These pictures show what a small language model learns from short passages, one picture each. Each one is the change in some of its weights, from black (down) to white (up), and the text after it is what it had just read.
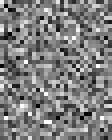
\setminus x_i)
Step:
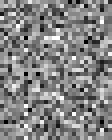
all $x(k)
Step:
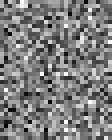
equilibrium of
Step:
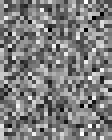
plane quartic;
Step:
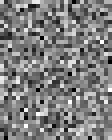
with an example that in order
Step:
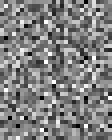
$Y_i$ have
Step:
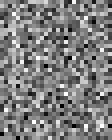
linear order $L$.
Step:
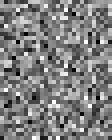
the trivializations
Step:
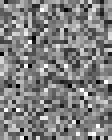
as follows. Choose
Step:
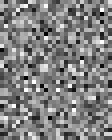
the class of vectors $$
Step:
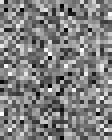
we obtain the following result.
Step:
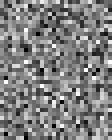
transfer matrices
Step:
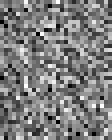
\dttt +
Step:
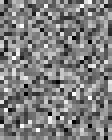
is the coboundary of
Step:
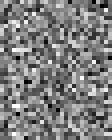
a symplectic
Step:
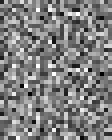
leading coefficient of
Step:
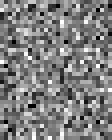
and simple zeros when
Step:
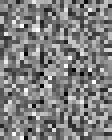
added a triple at
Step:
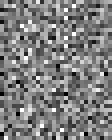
induction on $n$.
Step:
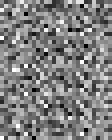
exist for symmetry factor
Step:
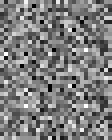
for which the following equations are
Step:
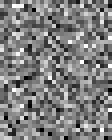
other words, if
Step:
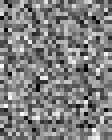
explained how
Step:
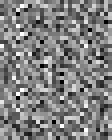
For the other two cases the
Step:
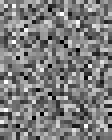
divise $s$,
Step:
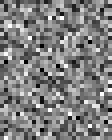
J^\perp$. By
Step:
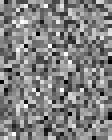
the two polynomials.
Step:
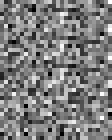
of strings of
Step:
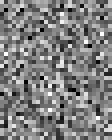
we are going to
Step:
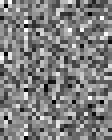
L}_z \cap
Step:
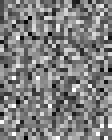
to collapse are
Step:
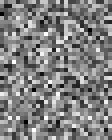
group on $n$
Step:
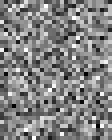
on the calculation
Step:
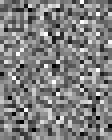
this case, we can
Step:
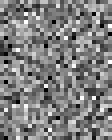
key polynomials.
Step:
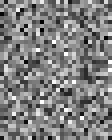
are the work densities
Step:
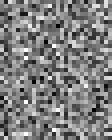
a description of this
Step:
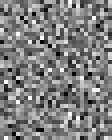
integrable, and where
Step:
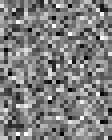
)$ being a
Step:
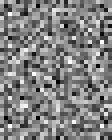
\circ g$ where
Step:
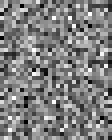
soft element $\varepsilon$
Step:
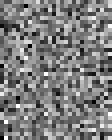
volumes. For
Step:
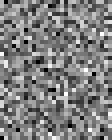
in time step.
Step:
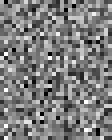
in statistical
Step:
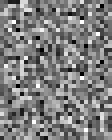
show how this follows from
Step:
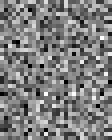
classes of subgroups
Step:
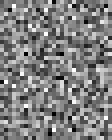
also a morphism.
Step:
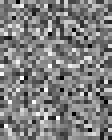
then $X$ is not
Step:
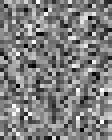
of the polygon
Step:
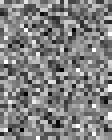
where $L$ denotes
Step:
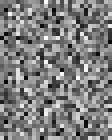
most one metric attractor
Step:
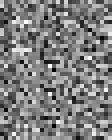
a homotopy
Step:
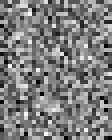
studies without
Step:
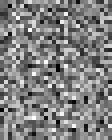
type $I$ of
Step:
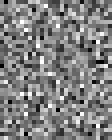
the euclidean
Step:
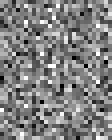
\mto{ \id
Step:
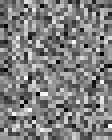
local approximations:
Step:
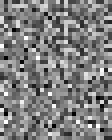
that \begin{align}
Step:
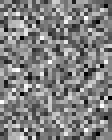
for each calculation
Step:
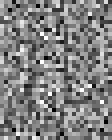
\cdots \xi_N
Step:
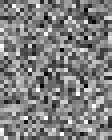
plane so that the
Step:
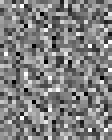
Then, for any $\tilde
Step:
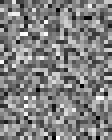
the Weyl module
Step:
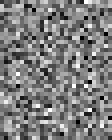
biorthogonal to
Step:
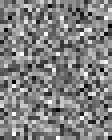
is the exterior
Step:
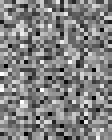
\text{if }
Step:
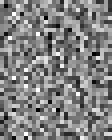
Erlang B
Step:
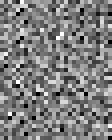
we only have to show that
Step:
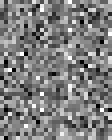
asymptotic formula can
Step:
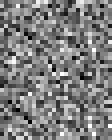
of Relatively
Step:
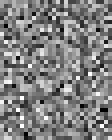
n-1$, hence
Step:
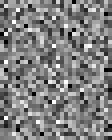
finally we are able
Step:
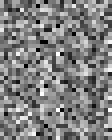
y \) on the standard
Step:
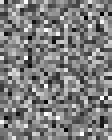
for Borel sets
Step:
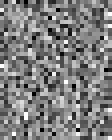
finalization in the
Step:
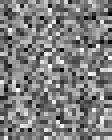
node voltage
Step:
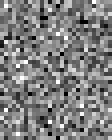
the s-adic
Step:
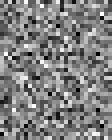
\subsection{Case type
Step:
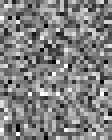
sphere carried
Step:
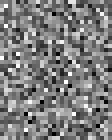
Pick a generating set
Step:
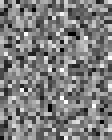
of distance give
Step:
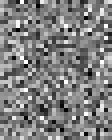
construction very similar to
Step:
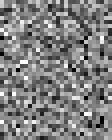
$d$-set the functions
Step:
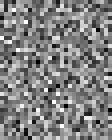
mesh regularity
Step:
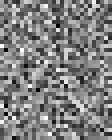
$\tau$ on a
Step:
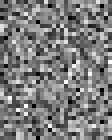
of type (2),
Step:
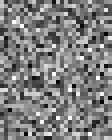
denoted by ${\rm
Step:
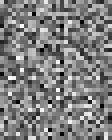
groups. This is used in
